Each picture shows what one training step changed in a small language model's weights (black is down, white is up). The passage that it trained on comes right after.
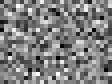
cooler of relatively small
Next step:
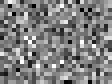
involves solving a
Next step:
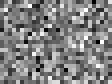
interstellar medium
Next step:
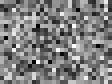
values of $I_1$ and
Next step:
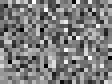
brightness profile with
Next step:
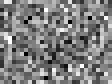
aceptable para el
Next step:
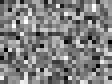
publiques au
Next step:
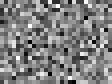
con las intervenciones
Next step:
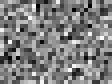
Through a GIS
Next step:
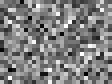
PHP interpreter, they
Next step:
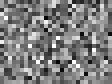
disturbed} when its
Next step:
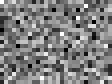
ijobiy tomonga
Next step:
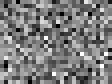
the atomic ensemble
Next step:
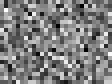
sample (from which our
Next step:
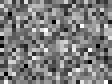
the phonon contribution.
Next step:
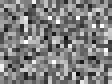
oyog'i bilan
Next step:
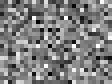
to measure the dark matter
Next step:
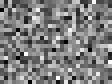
the Class~0 and I
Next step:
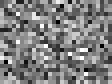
same acceleration
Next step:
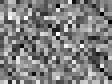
phase III. In
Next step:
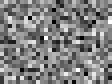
las asignaturas
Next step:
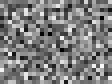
saibam explorar
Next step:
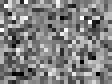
қиёфа инсонни
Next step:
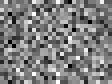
nel personaggio
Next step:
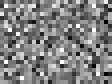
roughly at the average
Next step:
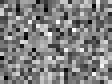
níveis de atenção
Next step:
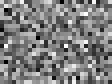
sulla faccia
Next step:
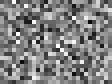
connections, that is the
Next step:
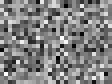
hard to recognize
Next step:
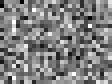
released from one dust
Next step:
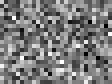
While some pairs of
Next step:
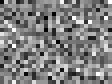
has a smaller probability to
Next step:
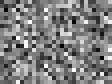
higher $P^3$ as
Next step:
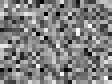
nützt der
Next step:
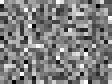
denoising method that
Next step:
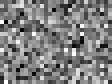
the highest occupied
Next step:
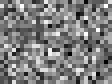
Our approach can also be
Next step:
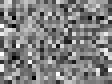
– bu ushbu
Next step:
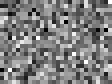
par une gamme
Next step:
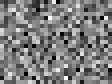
vortices on such a
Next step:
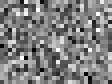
\begin{split} S
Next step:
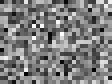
basic mathematical
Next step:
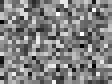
\subseteq \lceil
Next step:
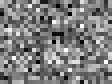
two standard forms of the
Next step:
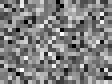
and use a simple limb
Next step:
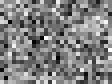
biri bo'lib
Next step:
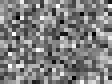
Bartoli qui
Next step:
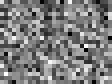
além do tempo
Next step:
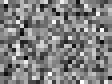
the isochrones of
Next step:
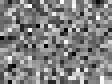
\ea We introduce
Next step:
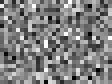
emas, balki inson
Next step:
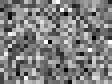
mass and age is an active
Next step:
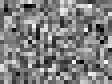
us consider numerically the
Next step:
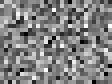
Singh A., Varma
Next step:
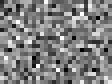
hem de toplumsal
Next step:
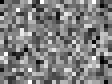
das ciências.
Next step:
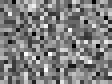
the cathode, since the
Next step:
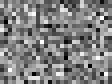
avec un fin semis
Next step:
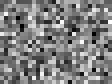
chosen in order to make
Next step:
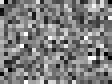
a real effort to
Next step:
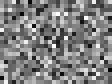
espontânea e
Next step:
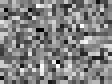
the energy increase. (This
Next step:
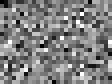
The smallness of the quark
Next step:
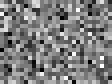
появилась и
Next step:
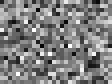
long as the solution is
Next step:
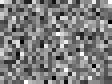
the Mott insulating
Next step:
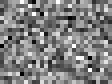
sukzessive zu und
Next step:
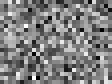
pun sering diambil
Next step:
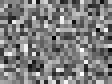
exemplo, se há
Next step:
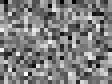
calculate the conditional,
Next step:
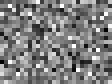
curvature components. This
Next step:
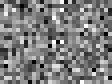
mutual context of
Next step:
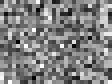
únicamente en
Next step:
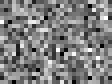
alto consumo das
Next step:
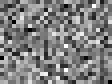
O'zR FA
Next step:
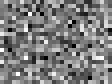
College Lane,
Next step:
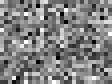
Gaussian classical theory
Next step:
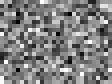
листов пакетов;
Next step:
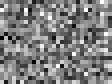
va karbonat
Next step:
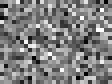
process. **Figure 3.**
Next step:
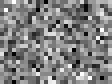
pristine relics of the
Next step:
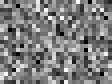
auf der Website
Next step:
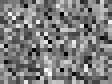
e a necessidade de
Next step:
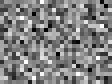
Федерации от
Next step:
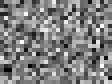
opinion (or comfort
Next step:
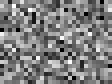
18. Перетяга
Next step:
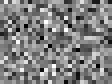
represent the probability of
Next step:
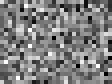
dengan kualitas
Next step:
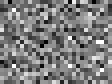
of ``dark''
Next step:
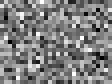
and these elements are
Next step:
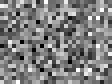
{\bf u}\cdot{\bf
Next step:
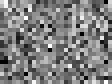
operator average can be
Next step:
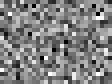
pentaquarks at
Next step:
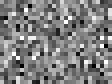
overlap. \item
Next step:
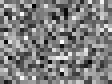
a function made up of a
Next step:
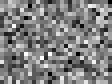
the symmetrized states are
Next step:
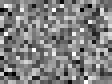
suggestion that is
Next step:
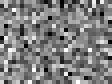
of energy density and the pressure
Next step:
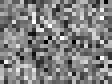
different from a strategical one,
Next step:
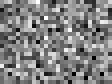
coming from the same underlying
